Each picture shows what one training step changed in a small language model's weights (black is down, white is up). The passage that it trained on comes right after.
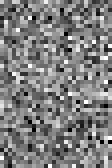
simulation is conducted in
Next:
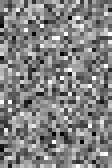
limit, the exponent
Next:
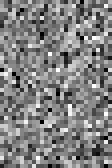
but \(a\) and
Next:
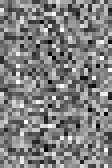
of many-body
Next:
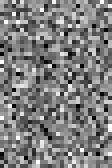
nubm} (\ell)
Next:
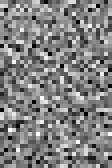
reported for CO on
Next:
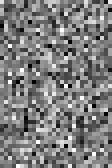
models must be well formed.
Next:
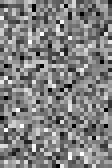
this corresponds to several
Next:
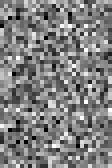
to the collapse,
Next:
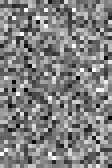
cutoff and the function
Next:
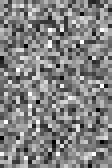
the first time, how the spectrum
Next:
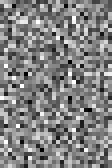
segregation even in the
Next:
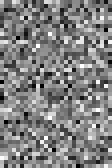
prediction models across all
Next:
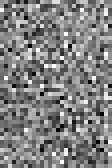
is easy to see that
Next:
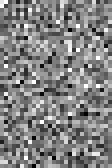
\end{equation} is
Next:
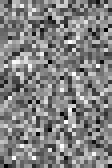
the part of those designing them
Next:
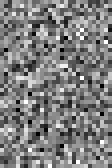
the iPEPS is
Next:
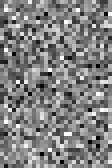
motion and the onset or
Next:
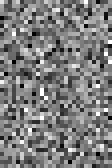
spectroscopic analysis
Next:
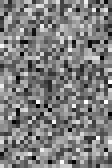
direction is lifted up
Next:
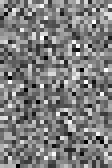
secondary charged pions
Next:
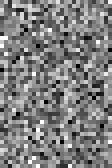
in the container and on
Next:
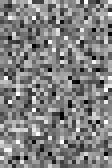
terms had already
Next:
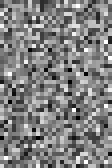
owing to its ability
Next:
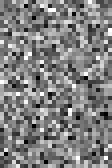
Borasisi & $
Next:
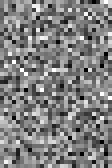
${\bf x}$. Consider
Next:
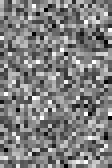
to their relation to the
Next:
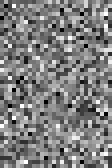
shape of the BSS
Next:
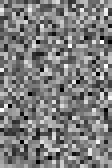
is less prominent for
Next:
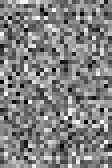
specific member within the
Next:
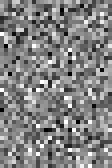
as for this study we consider case
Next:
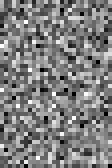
show the prediction of $\langle
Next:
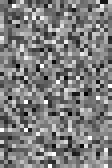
of intradroplet
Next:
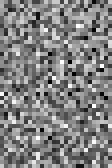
be written as follows
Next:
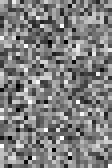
compatible, where by
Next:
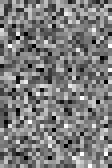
endpoint is located
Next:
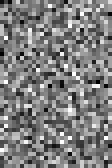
we consider the leave one out
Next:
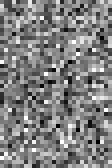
after one and a half
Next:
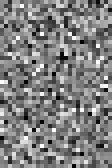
the limited experimental constraint
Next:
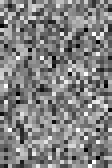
localized excitation,
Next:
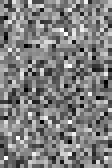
transition using the data and simulation
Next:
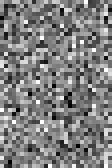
quantities are plotted in
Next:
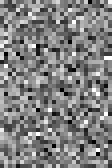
any $\epsilon > 0$,
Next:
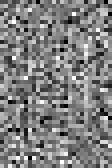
not narrowed spectra
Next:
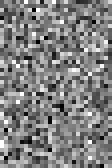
to map the address
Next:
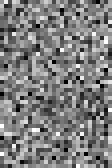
SED shape is
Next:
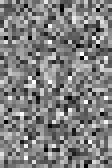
peak (dashed black
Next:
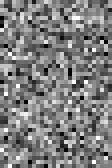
model explaining the masses
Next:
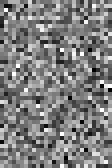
parameter optimization literature
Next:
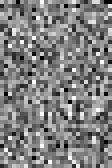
Huterer D. \&
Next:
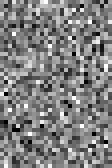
This unexpected finding
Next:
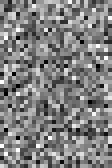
action research data; its
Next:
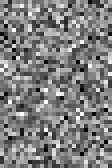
the $\chi\chi \to
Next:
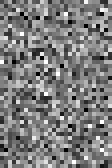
a single-particle position
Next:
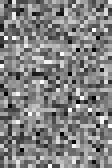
are retained for further
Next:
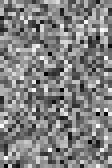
materials and the
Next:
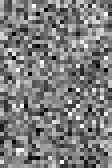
to approximate the original
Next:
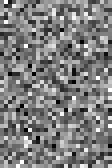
base pressure of
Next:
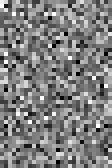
fix a reference frame
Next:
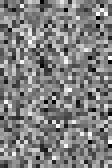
it is a byproduct
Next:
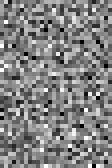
bonds or functional
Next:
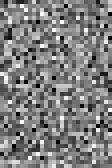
partition functions of the quantum
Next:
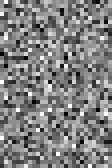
Seyfert 2's with
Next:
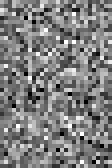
during this time period the system
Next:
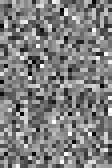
estimation is beyond
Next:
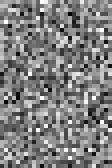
reality meaning that in the
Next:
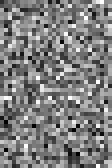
The resultant rectification ratio
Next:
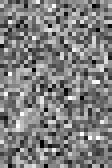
trapping of the dynamics
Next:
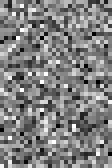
a reactor experiment.
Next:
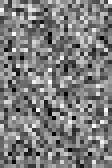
in this granular system.
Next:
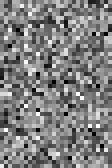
the other hand, it should
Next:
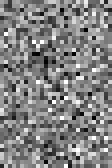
charge. The total electron density
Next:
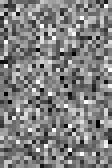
unless $\rho_0$
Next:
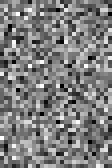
are reconstructed within the
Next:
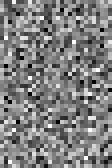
after the TOV limit was
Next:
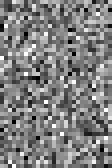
methods to retrieve and
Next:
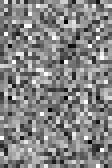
$t_1$ is the
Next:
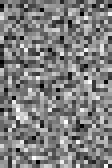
masers have been detected
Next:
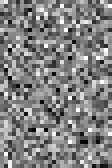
0 \end{array}
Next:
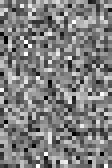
each grid point. A
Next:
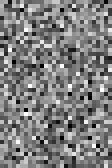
sizes inferred for
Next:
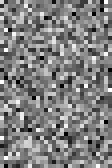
brane and the M5
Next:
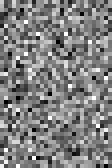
show it in the right
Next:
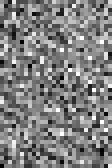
are classified as
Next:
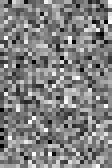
QNMs are defined by
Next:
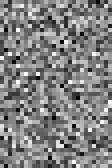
the universe. I
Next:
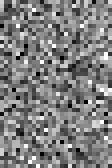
have on a surface, and so
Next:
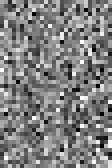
scattering would be very difficult
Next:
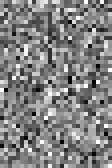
singlet operator such as the
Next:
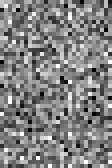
a two-component
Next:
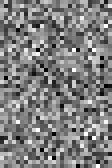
a Levi extension for
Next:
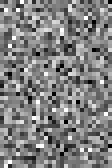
Moreover, ${\tilde
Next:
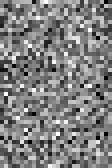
frame. Let us pick
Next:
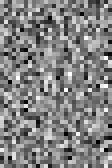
the imaginary part is
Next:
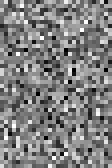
genes. The expression
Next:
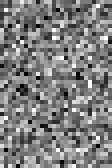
has been expanded by
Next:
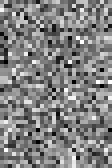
is fidelity. It
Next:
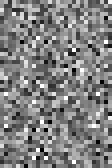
in the numerator. For
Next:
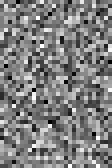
Our phase field method allows
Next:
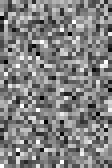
information on the physics of particle
